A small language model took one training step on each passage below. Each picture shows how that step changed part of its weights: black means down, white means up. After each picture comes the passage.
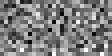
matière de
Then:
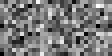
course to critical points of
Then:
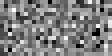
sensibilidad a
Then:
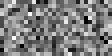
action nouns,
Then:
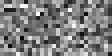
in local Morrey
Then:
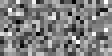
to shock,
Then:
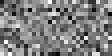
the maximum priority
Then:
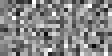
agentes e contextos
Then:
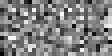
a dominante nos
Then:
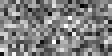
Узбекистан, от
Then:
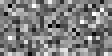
por fim, no
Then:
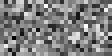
would have to be invertible
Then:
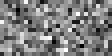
tili dunyo
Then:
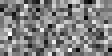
teoría Rama
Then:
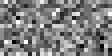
secara cepat
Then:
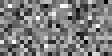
from the feeder to
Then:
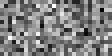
on $X$. This
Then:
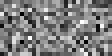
of the topological vertex.
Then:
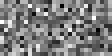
Bu esa Yangi
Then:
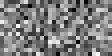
information on the use of
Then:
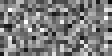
and contains certain particular
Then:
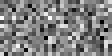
ordinary differential equations
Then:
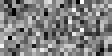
probability measure $G$
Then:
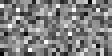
logical validity.
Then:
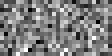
that $a_0
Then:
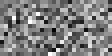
, j \leq
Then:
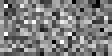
tajriba va
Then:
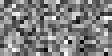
other. **Theorem
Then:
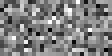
a Europa,
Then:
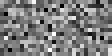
- Erbil,
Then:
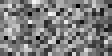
TRAINING OF
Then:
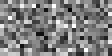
başka bir
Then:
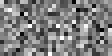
has at most half
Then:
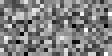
zivert Sv
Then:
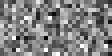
с применением
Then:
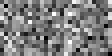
above, it follows from
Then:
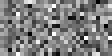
the sole object of
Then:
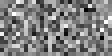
topology (see,
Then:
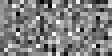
ahamiyatga ega.
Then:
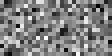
true maximal order of
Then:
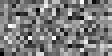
the simulation until
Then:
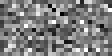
choose a set with maximal
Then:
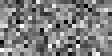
move along the
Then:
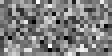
las estrategias
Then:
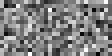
germs of locally constant
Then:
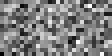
is hence the same as
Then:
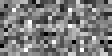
let us give a
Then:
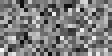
\noindent Case
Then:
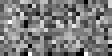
terletak pada
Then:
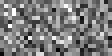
the modified alternating
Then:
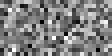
appear, namely it is
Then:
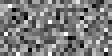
in agreement with
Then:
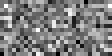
for the sets under
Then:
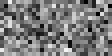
de los entornos
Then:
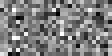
от эффекта в
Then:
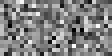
We say that an element
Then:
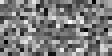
(online) dapat
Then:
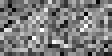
of parameter values.}
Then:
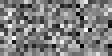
Theorem 2.1 in
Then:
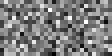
\geq 0$ for
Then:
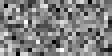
proceso independiente y
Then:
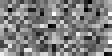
uzanan bir
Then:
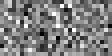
telin camın
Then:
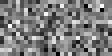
со сложными
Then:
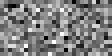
that the Cayley
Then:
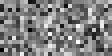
penas. Como
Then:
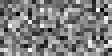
prática, como
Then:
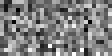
metodológica da
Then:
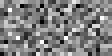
easier, we need
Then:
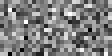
vanish. From this,
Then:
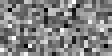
geometric type}. These are
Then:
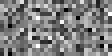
This then gives us
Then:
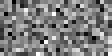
(black trajectories).
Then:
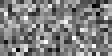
ha demostrado
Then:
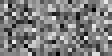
the static and
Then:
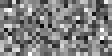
cf. Notation
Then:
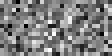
it is sufficient to consider
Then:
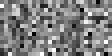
K.K. The
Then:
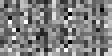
contribuição para os
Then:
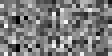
мм, при
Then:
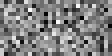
decay rate of
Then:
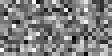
recherche, des
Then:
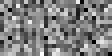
$$ Note that if
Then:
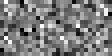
described above almost show that
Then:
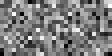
the first-order operator
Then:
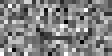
$\lambda$. Thus,
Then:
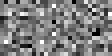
kirib kelish
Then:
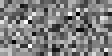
component} in the
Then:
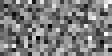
é menor ou
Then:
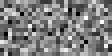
regardless of the
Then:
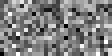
$$ The main idea of
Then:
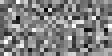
perspectiva, a
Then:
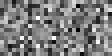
we use the segment
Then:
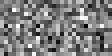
não deseja
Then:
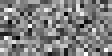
logarithm of
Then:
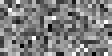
fundamental, médio e
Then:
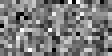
в умовах
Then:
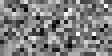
Studi Kasus
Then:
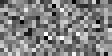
that condition $(\fF
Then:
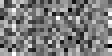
we obtain an upper bound
